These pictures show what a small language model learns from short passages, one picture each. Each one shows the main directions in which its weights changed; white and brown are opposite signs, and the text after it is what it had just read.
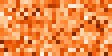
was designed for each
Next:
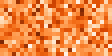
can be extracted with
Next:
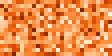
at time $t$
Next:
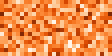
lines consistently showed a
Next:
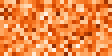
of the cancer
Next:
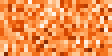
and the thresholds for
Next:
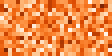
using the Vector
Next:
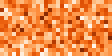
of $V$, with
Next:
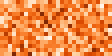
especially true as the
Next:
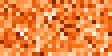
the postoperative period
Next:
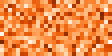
the belief
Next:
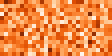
concerns can promote
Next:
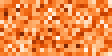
the local gate
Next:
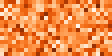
of the Mass
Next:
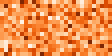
natural to seek for
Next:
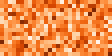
it's hard to
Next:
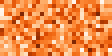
For all $i =
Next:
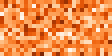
in practical implementation of
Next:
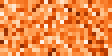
face images has some
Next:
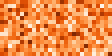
study describes the design
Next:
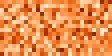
Nigeria Plc
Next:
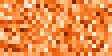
students. *J
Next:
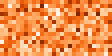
fractional bandwidth
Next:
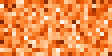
remained in its natural
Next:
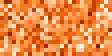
evidence of a black
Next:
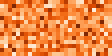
close to the critical temperature
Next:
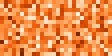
from 0.1 to
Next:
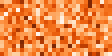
binding energy of
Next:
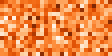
vs Vfi
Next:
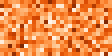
subfilters in
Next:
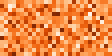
consumption prediction and decision
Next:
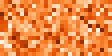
were studied by numerical simulations
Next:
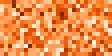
The effective width of the
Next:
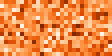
of Pomak,
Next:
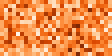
the substrate,
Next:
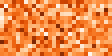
matrix material. The
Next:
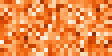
can be implemented,
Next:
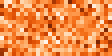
on the issue of
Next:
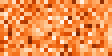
filtrate was
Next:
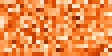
characterize asset
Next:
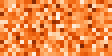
mixing angles and
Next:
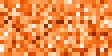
curriculum is
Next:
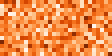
insights into the design
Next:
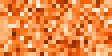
substructure required for an
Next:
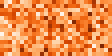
on kernel
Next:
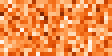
interesting connections to the
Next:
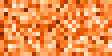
age friendly
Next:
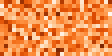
on the case where the
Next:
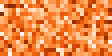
states (thick
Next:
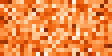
system of teaching
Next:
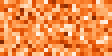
our feature selection in the
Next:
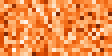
may be, if
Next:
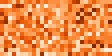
black holes
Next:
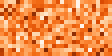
of music
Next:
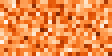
promises to allow observations
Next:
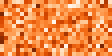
lines) following a
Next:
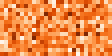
the differential cross section
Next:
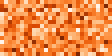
group, and 1
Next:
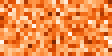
relational ethics with
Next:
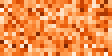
pair of neighboring
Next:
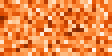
network described above. Since
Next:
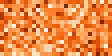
difference should not affect our
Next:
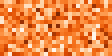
out in the course
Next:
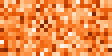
and winding
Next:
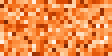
examine this in more
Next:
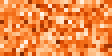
build ROC
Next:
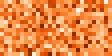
is still unclear whether
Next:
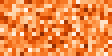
plant State
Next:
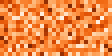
very interesting to extend
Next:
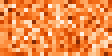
y . With the above
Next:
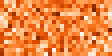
increases with the growth of
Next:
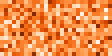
{\tt n} should
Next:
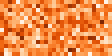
be impossible to
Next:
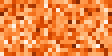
can algebraically
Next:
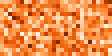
particles with spin in a
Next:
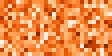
are being implemented not
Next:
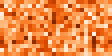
with different combinations
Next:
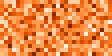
or may make the new
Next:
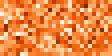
Products Table
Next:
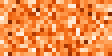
network's collective
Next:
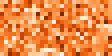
LSS (third
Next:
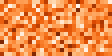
this algorithm would instead search
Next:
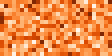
Signal processing.
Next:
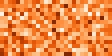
shows the transmission probability
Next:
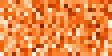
is used to describe
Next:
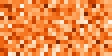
found that flanges
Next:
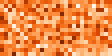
under grant agreement
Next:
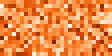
described by the PN
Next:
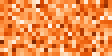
q be a query
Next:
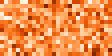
year. For this
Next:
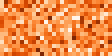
and Business,
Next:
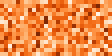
made use of the
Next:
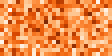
use human participants in
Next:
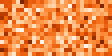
development in the region.
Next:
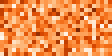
displacement contours
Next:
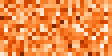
internal energy and external energy
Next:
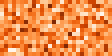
$k \rightarrow
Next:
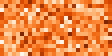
DOF but also
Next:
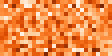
CTMC. In
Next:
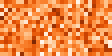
realization of the economic
